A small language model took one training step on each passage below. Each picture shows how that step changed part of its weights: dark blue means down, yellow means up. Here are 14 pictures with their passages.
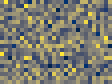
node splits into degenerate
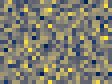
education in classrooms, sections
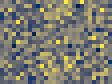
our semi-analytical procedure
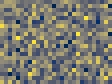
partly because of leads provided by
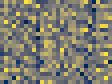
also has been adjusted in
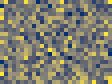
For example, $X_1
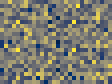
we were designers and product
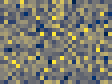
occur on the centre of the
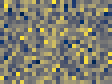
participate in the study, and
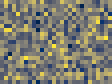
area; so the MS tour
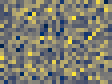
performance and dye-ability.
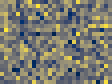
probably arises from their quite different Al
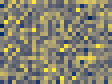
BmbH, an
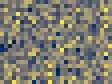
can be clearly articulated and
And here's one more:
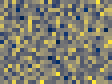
manner, and the adaptive fraction is
